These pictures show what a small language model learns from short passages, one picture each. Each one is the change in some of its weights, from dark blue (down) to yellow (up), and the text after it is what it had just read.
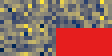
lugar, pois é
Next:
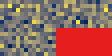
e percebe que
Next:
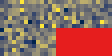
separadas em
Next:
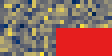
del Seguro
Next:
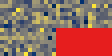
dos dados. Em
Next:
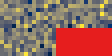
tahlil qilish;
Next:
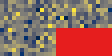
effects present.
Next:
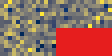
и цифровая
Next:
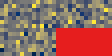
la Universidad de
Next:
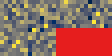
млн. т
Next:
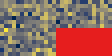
of meer
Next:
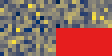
ravishda bu
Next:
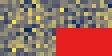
Natural and
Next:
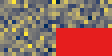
article it was be
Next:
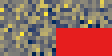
humanos, onde a
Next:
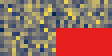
capabili să
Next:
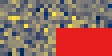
aspects of the
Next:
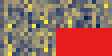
fixu pero
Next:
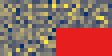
y distribuidos.
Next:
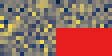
знака как
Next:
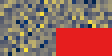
было установлено,
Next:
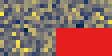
tratamento de
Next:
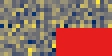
yanada oshirish
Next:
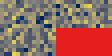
foi feita
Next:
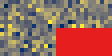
ao pavimento
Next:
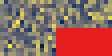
- Doctor of
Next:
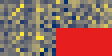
Costa e
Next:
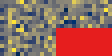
que nunca
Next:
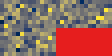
etario es
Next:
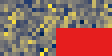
Rua José
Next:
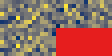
met en een
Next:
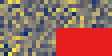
bolalar uchun
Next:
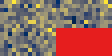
dan pengembangan
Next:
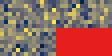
de atuar como
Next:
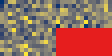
شهرها و
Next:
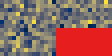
intuito de
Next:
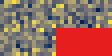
oleh masyarakat
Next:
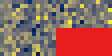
a identificar e
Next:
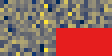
foi agravado
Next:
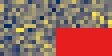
qiladigan hamma
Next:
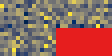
Encima del
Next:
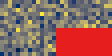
в умовах
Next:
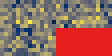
I. Franka
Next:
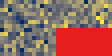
Ou seja,
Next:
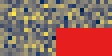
aholini ijtimoiy
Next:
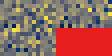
holda belgilangan.
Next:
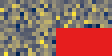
antes de que
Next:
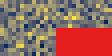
the Zinsel
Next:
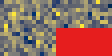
gapirish ham
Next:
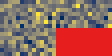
fikr qilishi
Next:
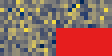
de nossa
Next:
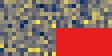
du tout important plus
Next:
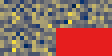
o de una
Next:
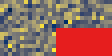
adição de
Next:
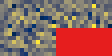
in workers of
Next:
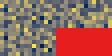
în această
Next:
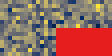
– все це
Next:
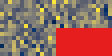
It also presents
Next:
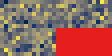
vez mais, com
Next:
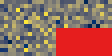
pilon în
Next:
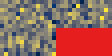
de aroma o
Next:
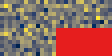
proceso objetivo y
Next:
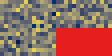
its diversity,
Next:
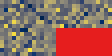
coorte de
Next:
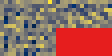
yang usianya
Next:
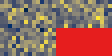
tizimini yaratish
